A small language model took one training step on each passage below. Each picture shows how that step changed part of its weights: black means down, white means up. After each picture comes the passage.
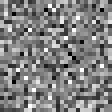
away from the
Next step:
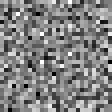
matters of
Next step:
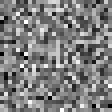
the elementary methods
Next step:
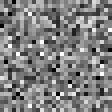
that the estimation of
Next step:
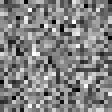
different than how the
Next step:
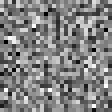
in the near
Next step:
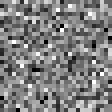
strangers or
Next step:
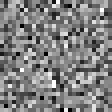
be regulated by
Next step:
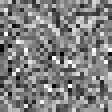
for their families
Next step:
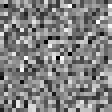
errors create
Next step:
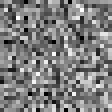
explanation of the
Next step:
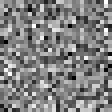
BoD of
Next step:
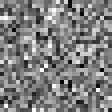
education not only improves
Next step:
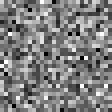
NGOs can
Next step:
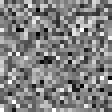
can be effectively used
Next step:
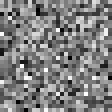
tools that allow
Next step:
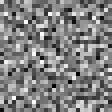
of FWM
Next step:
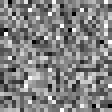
the academic year
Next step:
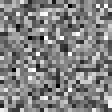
is impossible
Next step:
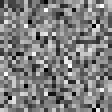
reconstruction was found
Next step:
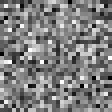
the level; N,
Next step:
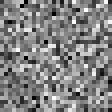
electrical power
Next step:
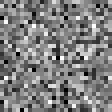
markets do not
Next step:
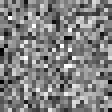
between (2) and
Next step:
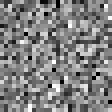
occurs as a
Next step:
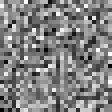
beta hcg
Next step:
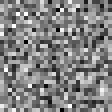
parameters that will change is
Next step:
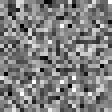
The advantage of
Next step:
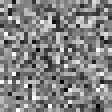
and after Machine
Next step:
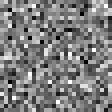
Shifting to
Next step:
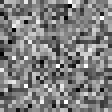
that they have no
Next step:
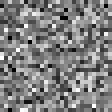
are rarely
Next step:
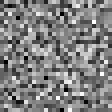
domains are then
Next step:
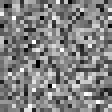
promoting a
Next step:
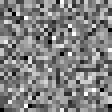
The components are
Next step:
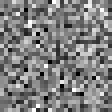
shown in a previous
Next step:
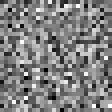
difference in the mean
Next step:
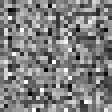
impact of general government
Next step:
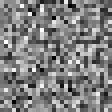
concentration, variables of
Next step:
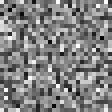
axis. These
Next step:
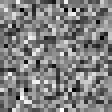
allowable limit for
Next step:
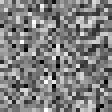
of Science and
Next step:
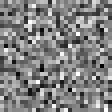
a means of
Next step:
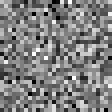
prevalence of
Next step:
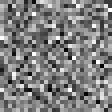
walking age
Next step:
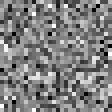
routing technique
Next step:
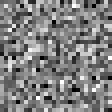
the analysis, as
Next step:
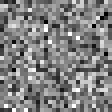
is done the
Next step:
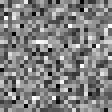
Delivery 3
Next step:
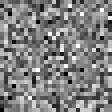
that awaits
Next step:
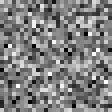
of all trainee
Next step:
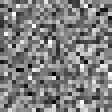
University of Sri
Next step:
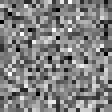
better antibiotics
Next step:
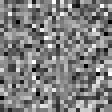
taking into account
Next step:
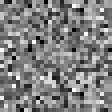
and have shown some results
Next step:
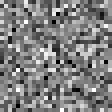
and training. For the
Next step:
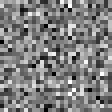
parameter for each of
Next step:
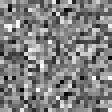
the samples (as
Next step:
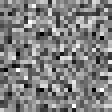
a social media
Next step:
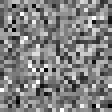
distribution on the validity
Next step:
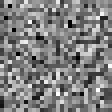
concerned about and
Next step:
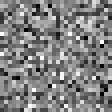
country: a content
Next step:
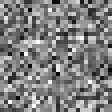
R Square
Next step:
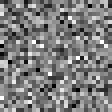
And it is important
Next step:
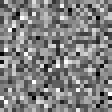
driver connection
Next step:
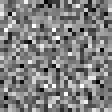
in effectively communicating
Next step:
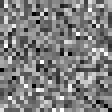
was proven to be
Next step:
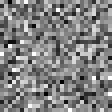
include the wind
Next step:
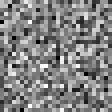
stresses above the
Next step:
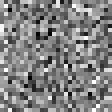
service charges for
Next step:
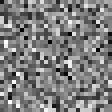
and ignorance
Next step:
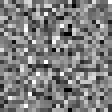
connected. They
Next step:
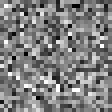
and immediately
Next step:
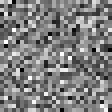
to the ground
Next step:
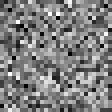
and Adoption
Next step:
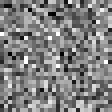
financial side
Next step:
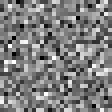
during ECMO
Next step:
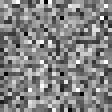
then removed its
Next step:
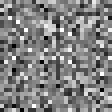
and experimental setup
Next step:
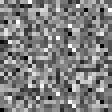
The least number of
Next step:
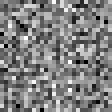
We take into
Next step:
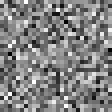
wind energy potential in
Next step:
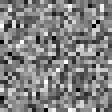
resource extraction,
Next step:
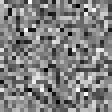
in terms of age,
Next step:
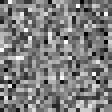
to com- plying
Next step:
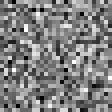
provide knowledge to my
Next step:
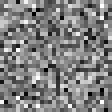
in contemporary
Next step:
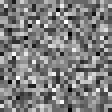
worth, the
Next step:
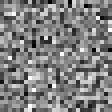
the centre of a
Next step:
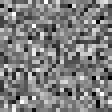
of the river
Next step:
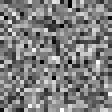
2% and the
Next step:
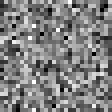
dissatisfied with
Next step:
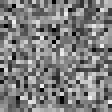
to full prediction
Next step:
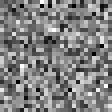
general intubation
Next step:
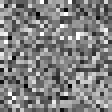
to crimes
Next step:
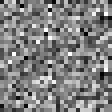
Small and
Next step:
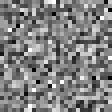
the formation of a
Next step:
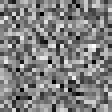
objectives, research
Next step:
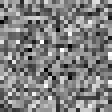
Bonang at
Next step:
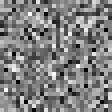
as natural
